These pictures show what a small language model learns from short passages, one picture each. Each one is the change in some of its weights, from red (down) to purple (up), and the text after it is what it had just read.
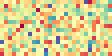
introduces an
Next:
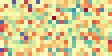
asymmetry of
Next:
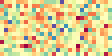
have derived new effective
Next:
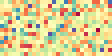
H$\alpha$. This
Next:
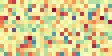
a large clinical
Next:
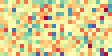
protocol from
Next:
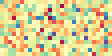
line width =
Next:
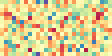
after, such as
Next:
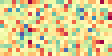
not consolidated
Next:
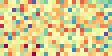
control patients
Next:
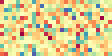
achieve high
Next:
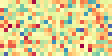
will insert the
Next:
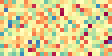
our approach, the
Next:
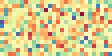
a third order
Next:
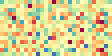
response can
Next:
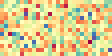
be proportional to
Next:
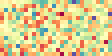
the following sections.
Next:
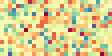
The developed methodology
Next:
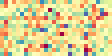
for analyzing and
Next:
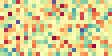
As expected, the
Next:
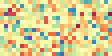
Further work is
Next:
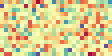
coordinate system,
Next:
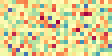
are launched
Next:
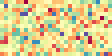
the Maxwell
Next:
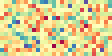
that the coefficients
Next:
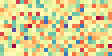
of the stacking
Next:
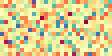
but describes a
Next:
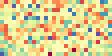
to lowest order is
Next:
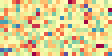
of Ulm University
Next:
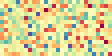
orders such as the
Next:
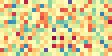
should be, the solution
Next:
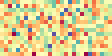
probability models into a
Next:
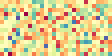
a wide range of
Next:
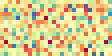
a simplified
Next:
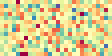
dusty galaxies
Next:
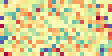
are quoted in
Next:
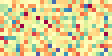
shape of
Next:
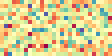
for early
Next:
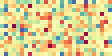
\bibitem [{\citenamefont
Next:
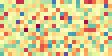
is assumed that
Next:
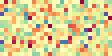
\alpha_t &=
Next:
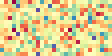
low redshift
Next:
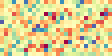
for widely
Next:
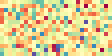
the role of the
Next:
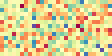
the past been
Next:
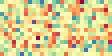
| CSCO
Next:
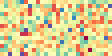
the integrals
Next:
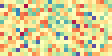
kind. In order
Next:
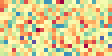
to the leading
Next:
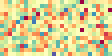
be NFRs
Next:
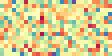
is used. The
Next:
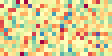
high end, the
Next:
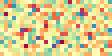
limit $\Delta r
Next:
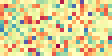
and the three point functions
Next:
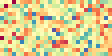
particles per unit
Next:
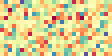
only admit
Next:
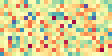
atomic form
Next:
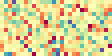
equations, the amplitude
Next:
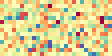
gray lines stand
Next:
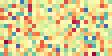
thin disk and
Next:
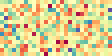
previous proposals.
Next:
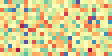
error. The
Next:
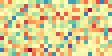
of parameters. However
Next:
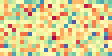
that $c$ is
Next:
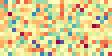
article, a new
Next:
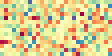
a black thick
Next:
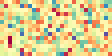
metric, \be
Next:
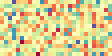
Areas in
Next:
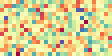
shows the peak to be
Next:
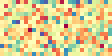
that bridges over
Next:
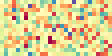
CO}$. For
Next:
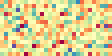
temperatures, when the
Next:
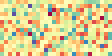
the amount of
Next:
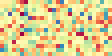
integrity in
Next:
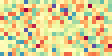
which the charged
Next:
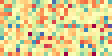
this measurement is a
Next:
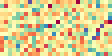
the last fraction
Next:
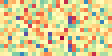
each independent,
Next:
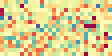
the orbit then no
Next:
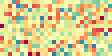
the mixing
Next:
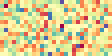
line characteristics of
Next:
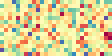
Then we use
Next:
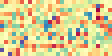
constants of
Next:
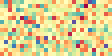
or "rational"
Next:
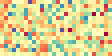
takes pace.
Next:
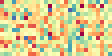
set of factors.
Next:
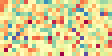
to account for
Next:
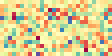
BAU, which
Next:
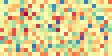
unitary dynamics of
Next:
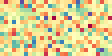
satisfied in
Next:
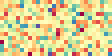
updated to
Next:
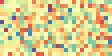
maps of the
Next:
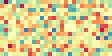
mean zero and variance
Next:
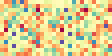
studied by means
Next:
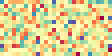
that drift is
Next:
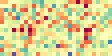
the telescope
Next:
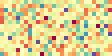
the emissions from the
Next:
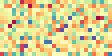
of octuple
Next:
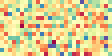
Coordination and
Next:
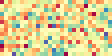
accumulation is
